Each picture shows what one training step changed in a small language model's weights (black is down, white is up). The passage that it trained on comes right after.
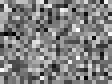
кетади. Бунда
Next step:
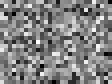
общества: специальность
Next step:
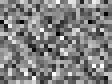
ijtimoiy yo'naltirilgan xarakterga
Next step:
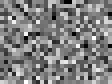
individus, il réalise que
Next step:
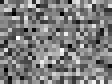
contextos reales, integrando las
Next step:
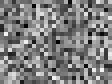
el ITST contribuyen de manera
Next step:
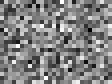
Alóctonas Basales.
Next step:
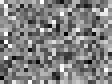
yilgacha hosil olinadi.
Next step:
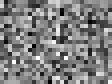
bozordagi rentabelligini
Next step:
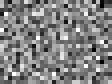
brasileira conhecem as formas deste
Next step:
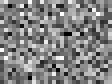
o‘rnatilgan regulyatsiyalar
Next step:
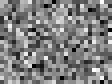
a padronização de processos e
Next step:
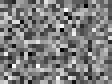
souberam informar 15
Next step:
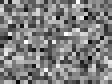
vida, apesar de ainda mais
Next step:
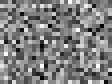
da colônia de pescadores
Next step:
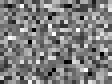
o'yinlar darsning har
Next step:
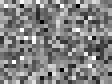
фундаментальных норм
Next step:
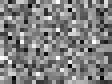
solidarité, droits des
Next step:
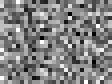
olish jarayoni hisoblanadi. Ona
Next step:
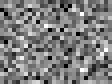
particulares o han sido sometidos
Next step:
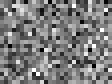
carnaval, personagens,
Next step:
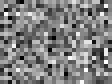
informações para os membros do
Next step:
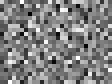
ҳукмдор яхши
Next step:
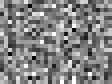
dokumentasi hasil kegiatan.
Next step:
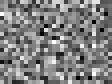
попередньо визначений стан
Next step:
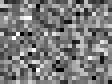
e em assuntos envolvendo
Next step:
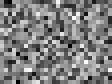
conducta mediadora o
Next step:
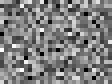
9. Верхня
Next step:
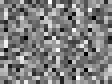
la conquête de son
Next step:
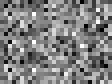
desenvolveu a partir dos filhos
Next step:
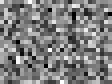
devam ettirmek için bütün
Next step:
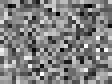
o'tgan. Nutqiy
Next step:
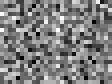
направленных на повышение
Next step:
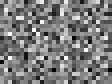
CHANGES IN THE
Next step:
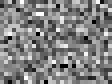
нападників в сучасному
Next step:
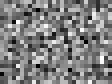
perspectiva a largo plazo.
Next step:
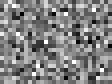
- b. Kegiatan organ yang dilakukan
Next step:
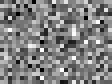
abrir un procedimiento de
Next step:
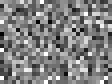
Гульбахор —
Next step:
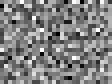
Клаймінги 4 6 6
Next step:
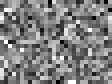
Davlat dasturi 5. Respublikasi
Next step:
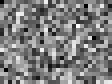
estuvo compuesta por 350
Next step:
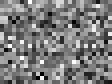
tubdan yaxshilash uchun
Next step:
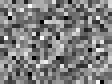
verb, toponym,
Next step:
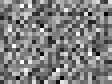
muhim yo‘nalish bu —
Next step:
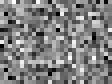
etadi. Ipning matoga
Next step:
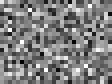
de statistische verwerking der
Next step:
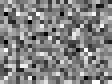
adotar medidas de segurança
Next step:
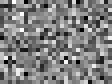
oportunidades no processo, tendo o
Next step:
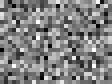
Эмоциональный интеллект
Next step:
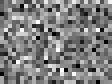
X10 - Отсутствие
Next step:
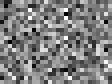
tesi andersiana. In
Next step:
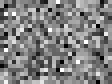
era uma expressão ostensiva do
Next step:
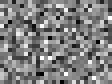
na aplicação de agregados
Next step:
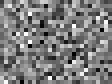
resoluções apontam para um
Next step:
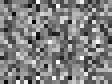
Beoordeling van de
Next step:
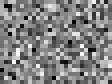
tematik dengan siswa yang
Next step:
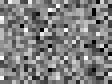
uning tarixiga yana ko'proq
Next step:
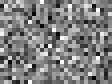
2] для оценки времени
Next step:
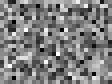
новаторской работы.
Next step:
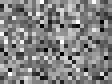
Будучи базовым
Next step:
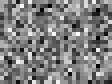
so‘zlar: mental
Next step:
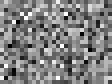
w mediach, spadek
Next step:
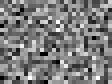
2005 yang mana British National
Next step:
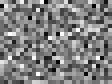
в катионную часть данных
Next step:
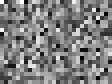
олий таълим тизимини
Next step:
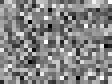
di jadikan sebagai motivasi untuk
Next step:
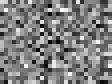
So‘nggi yillarda
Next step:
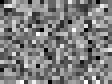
és Svájc
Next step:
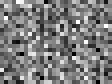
о наличии заметных
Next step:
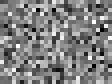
ve kültürel faktörler
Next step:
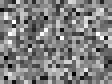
sich noch 36 erhaltene
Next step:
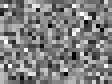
uma mercadoria vendável
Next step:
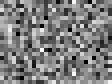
de construcción del Sistema
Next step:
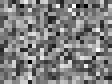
National Research Council.
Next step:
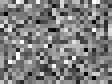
Цель исследования, изучить
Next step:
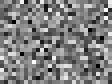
shakllanadi. Faqat muzeylarga,
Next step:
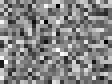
ortgani, shuningdek,
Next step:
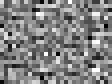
halda jetkeriw»
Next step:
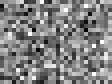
otras formas como la indígena,
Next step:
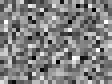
cotidiano, além disso,
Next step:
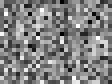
dus eigenlijk alleen om
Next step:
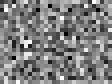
освітні потреби.
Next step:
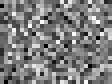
k^2 \right]
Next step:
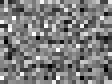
yoki alohida jumllarining yangi
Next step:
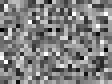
2003). Teoría de costos
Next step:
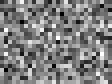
en diferentes contextos. Al estudiar
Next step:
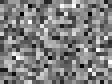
Transversal Analítico n
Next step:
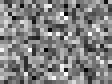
qurilgan. Unga bitta
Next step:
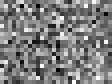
адаптивного потенциала культуры.
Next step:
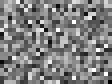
дастлабки номи –
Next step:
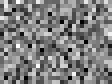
системи Розвиток
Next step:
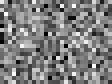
todos os membros dessa sociedade podem
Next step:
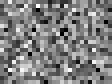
la inversión de los particulares
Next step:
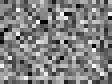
von der Epidemiologie zur
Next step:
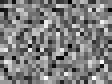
28%, destacando dentro de este
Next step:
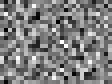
ta ot bilan sahro
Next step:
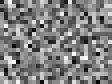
se propuso el diseño y
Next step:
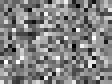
contemporâneas, como sujeitos
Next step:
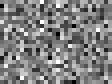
416). Существенная
